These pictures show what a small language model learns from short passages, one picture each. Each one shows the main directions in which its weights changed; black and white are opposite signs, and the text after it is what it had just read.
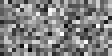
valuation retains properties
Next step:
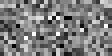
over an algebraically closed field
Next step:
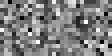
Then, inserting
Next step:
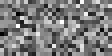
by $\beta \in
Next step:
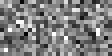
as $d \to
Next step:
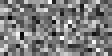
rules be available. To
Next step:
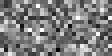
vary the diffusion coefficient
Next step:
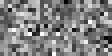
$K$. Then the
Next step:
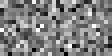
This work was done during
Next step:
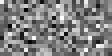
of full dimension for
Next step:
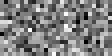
show that an a priori
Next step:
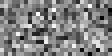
It is easy to check
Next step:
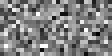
type has positive dimension,
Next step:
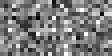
is devoted to
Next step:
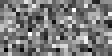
from one place to
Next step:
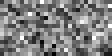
a_i \otimes
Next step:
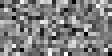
in terms of delta
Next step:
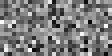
fully distributed EKF framework
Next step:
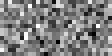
This completes the proof.
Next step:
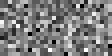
independent. Therefore,
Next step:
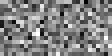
about $0$ and
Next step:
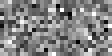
note that a completely different
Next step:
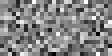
can formulate the following
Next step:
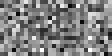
initially defined, and
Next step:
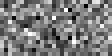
is well known to hold
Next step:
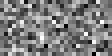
then alternate between moving
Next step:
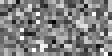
We refer the readers
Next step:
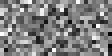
name empirical loss
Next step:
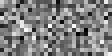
and arguments below, we
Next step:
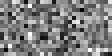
corresponding to the gamma
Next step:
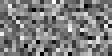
= blue,citecolor
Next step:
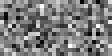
of semifilters
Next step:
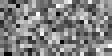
an ample invertible sheaf
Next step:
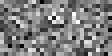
with at most five
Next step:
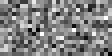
If $k\ge
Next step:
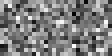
the generalized Kostka
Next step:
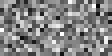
we observe $m$
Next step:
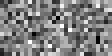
d})$ and that
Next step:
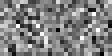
the conclusions of Corollary
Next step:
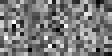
accuracy and with absolute bounds
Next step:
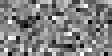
is called to find an
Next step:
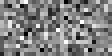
minimal for this property.
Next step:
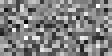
for the minimality of
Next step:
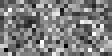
$t$ is
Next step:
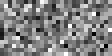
Caputo derivative
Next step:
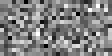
where $C$ only
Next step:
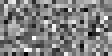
(b)}, during
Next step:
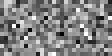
heuristic: there are no
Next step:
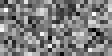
be different. Similarly,
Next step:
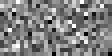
unitaire de
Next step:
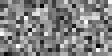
an enormous role
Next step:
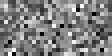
est non vide.
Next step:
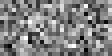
suggestion to obtain approximate
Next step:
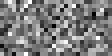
map $\Gamma \!:
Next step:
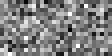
Assume that the turns are
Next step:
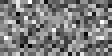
enhancing the
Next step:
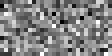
or a complemented
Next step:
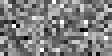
feasible set of this problem
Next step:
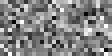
trees with exactly four
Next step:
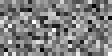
= a$ and
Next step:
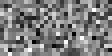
Q $ is an
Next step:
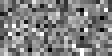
} \hline &
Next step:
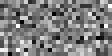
by choosing the local orthogonal
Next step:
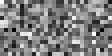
check that $\real
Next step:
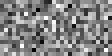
hierarchies have
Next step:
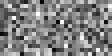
at least~$2$
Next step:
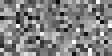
the bound proved by
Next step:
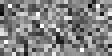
class $\Phi $ is
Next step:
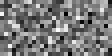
he disclosed the method
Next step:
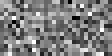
polynomials of several variables.
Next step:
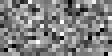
Theorem 3.4,
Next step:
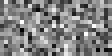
therefore extend our results to
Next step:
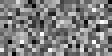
proved Cardy's
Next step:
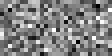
$f\colon Y
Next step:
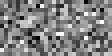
follows in the context of
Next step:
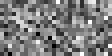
with $\BK$
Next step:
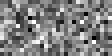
the first Chern character
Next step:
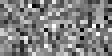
|} \hline
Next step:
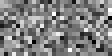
based on other vectors in
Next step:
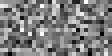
in mathematical terms by
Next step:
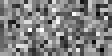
early formalizations in
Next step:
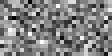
random fields.\newline Let
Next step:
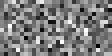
parities of both
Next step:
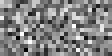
any geometric smooth sense for
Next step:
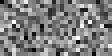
fixed points of the Ricci
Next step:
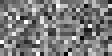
\mod 1)$. There
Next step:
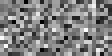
where $p\in
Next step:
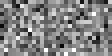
Corollary \ref{main
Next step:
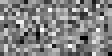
have $T \in
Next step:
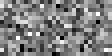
on graph compositions to
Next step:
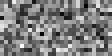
that the linearized equations
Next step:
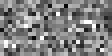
$\mathcal K$ is
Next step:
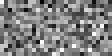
$t$ of its
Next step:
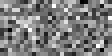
is relevant in some applications
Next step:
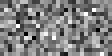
the unit volume metrics of
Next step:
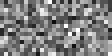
be summarized as
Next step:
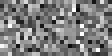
to existing techniques.
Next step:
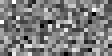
Loading Rate of
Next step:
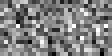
the results of section
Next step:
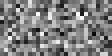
conformal algebra $A$
